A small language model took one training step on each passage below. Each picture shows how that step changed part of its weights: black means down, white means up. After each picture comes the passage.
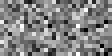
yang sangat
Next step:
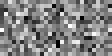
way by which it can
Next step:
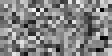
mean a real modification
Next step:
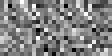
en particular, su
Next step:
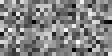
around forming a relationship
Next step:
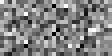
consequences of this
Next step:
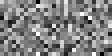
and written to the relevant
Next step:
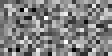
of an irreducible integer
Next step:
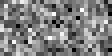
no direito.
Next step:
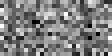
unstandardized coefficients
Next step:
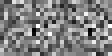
social inclusion and environmental
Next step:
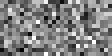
many perfect
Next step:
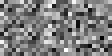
properties was assessed by
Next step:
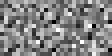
scenery or
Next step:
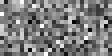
w - \lambda
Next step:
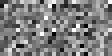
відповідність до
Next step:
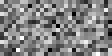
from bubbling
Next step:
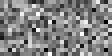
also develops
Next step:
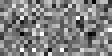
said the payments
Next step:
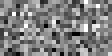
à mesa**.
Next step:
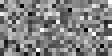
constraints on the approximant
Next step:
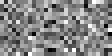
functioning after the end
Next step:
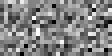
transformations, and also between
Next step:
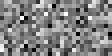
to check that the only
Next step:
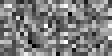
Consider the Lie algebra
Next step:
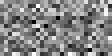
defined in the unit
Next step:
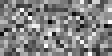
requirement of the first
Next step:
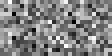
$$ be a partition
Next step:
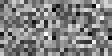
cut social programmes
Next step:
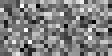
praised by all
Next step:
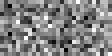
sometimes efficient way is
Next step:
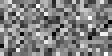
to the corridor
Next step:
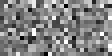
бедствия в
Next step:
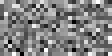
of $\rho$ in
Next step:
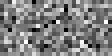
model and financing When
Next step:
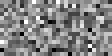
richten. De
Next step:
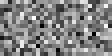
the study area. Since
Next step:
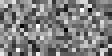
A simple way to do
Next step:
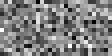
de la clase}
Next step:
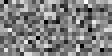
procedures contributing to
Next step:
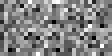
additional income. The
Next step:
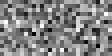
que individuo y
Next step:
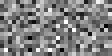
on one screen
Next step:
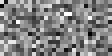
maximum possible distance or,
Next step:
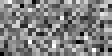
decision to make a change
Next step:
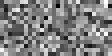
etkilerinin ele
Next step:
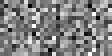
conformal algebra, and
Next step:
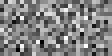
their families
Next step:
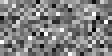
and as death.
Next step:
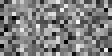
contain inflation and
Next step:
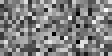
by considering the signals
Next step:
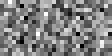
problems that need to be
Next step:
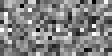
activities. Based on
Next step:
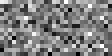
repeated at 6
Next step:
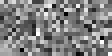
computer engineering at
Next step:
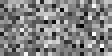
needs not only ex
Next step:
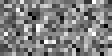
Here we consider the
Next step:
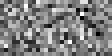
Numerically, we
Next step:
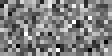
як правило,
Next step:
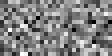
bază: cu
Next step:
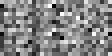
paper with future research.
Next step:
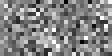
a superscript
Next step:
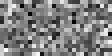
measures on $k$
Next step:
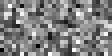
study: To elevate
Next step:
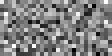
of symbolic notation of
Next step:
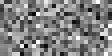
we would require the probability
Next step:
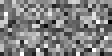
of vehicle
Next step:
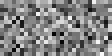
the cells become more
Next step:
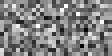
has a nonvoid
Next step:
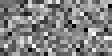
absence of the tool
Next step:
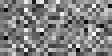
of the original proof given
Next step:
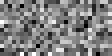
aggregate of
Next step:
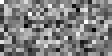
complete injection mould
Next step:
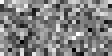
was previously introduced in
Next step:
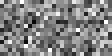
child sexual abuse in
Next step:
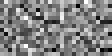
variants. The
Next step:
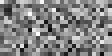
the performance of the most
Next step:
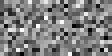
20 cases, left leg
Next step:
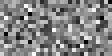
Renal Dis
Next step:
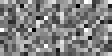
metrics. As described in
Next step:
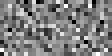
-The Learning Language
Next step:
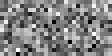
beyond the range
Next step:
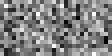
doutrinário e
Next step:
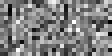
morbidity and
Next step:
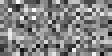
and document the security
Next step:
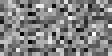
on our choice of
